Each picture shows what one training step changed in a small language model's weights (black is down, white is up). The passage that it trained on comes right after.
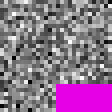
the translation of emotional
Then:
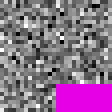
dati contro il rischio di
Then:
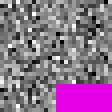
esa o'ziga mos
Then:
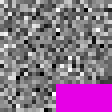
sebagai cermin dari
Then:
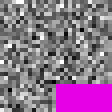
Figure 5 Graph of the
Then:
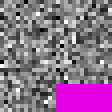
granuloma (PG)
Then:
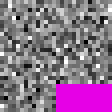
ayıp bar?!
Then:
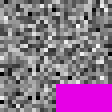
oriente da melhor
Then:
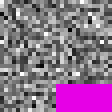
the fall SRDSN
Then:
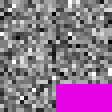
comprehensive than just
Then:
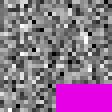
personalized recommendation services
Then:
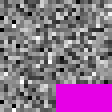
contingente ao porte busca
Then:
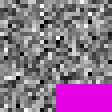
the educational process. Key
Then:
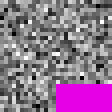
the design of the air/oil
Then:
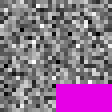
with their protected zones
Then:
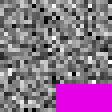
nanoparticles are used to
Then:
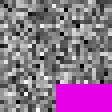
proč teoretické
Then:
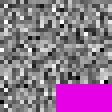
3 below, shows BESS
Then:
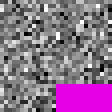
qaratilgan faoliyat
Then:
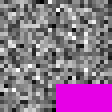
educational institutions. 2.
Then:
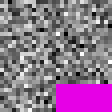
monitoring diseases and their
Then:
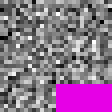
or without rituximab
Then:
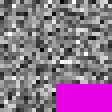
infrastructure referred to
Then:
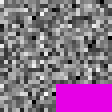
B., Tervakukka
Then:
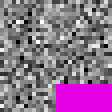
лаври у другій
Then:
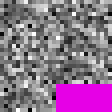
yoritib berilgan.
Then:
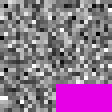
then modify the final
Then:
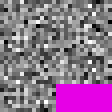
of the waist, shoulder,
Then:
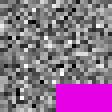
uning tilda aks
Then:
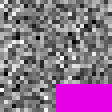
template and terminated based on
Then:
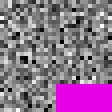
u pedagogika,
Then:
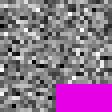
simulation theory. The measurements were
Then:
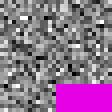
predomínio de
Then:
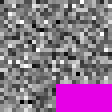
mechanical properties as
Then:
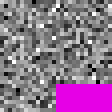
two fronts constantly
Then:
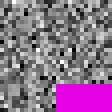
HPEM, this paper
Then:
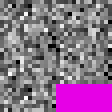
sertliğine sertlikle
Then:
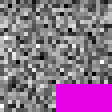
qual o sujeito toma
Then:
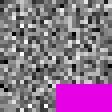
contexto das escolas
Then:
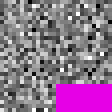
Busoni Rainer
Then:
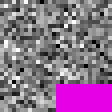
study was carried out with an
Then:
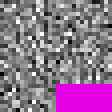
functions on $[0,
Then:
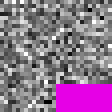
Bioactivities of Individual
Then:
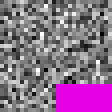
East, Africa,
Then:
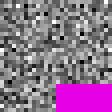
в різних видах
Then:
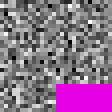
creates a musical environment,
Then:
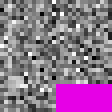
afeto, ancestralidade
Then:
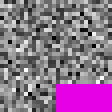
without assistance after the
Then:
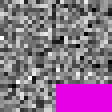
(g) respectively.
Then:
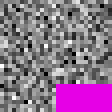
discussing the oxidations of
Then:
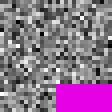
1 molar ratio in
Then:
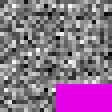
interventions that encourage them
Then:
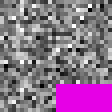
students in Hanoi. The research
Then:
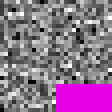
fields of cultural and
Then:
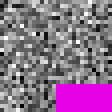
combater as doenças,
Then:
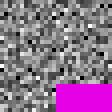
a la profusión de textos
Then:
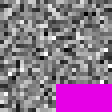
skewed distribution of
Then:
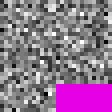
Cross-sectional (N =
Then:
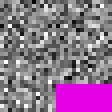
a repeating assemblage
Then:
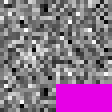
the Mines and Geo
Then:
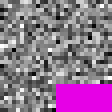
To enhance stability and
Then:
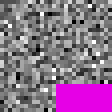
from animals such as bats that
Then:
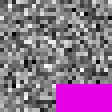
amaliy bilim berishga
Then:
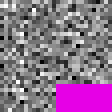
temperature and failure data of
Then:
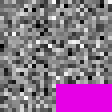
among Gen Z consumers.
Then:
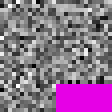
with acute and ischemic
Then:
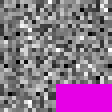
через популярні
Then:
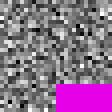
dars, pedagogik
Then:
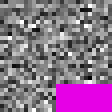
infraestructura del
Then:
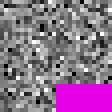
of their lives, and at the
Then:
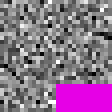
процесі проведення
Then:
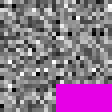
with underlying renal
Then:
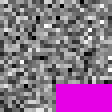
leitura da palavra
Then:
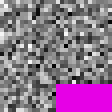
groundwater and nearby
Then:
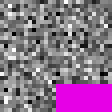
editoriais, cartas ao
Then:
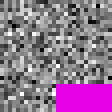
ratio of this structure, a
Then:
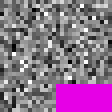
in the Basic Health Unit
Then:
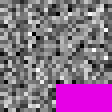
THE FATTENING
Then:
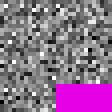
(2013). Constructing A
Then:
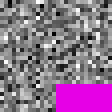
If your local library
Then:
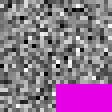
Then the users can apply
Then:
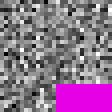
ERC grantees to the
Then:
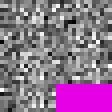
Understanding how these elements
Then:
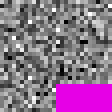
of a service provided by service
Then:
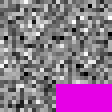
the power output calculation,
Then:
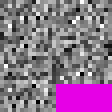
mahoratini oshirish
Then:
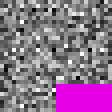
elections was amended by the
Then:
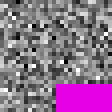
fiber and potentially
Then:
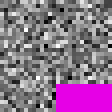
contrast leak at abnormal
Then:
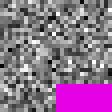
of the letter is explained)
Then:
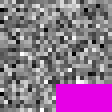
Banking Industry: The
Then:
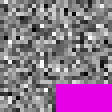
naturalised, overcoming
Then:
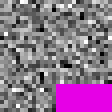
are distant afterimages of the
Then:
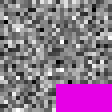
and family 266
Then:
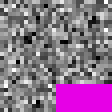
diócesis en guerra
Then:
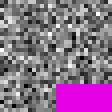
a ele a liderança da
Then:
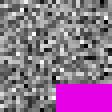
this point, his songs
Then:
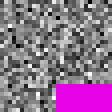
clínicos y prevenir
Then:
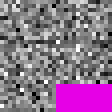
in primary education involves
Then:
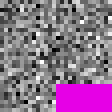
College of Nursing
